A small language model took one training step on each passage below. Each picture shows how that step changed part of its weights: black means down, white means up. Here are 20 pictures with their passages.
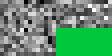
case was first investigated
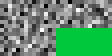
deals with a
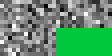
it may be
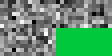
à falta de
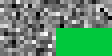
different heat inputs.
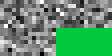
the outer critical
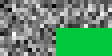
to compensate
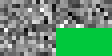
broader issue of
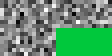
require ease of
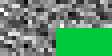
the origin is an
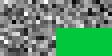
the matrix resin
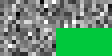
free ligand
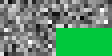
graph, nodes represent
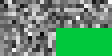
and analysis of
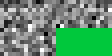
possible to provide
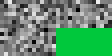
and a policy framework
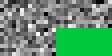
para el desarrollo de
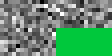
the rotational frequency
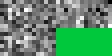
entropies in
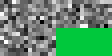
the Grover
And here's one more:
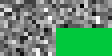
connections; low
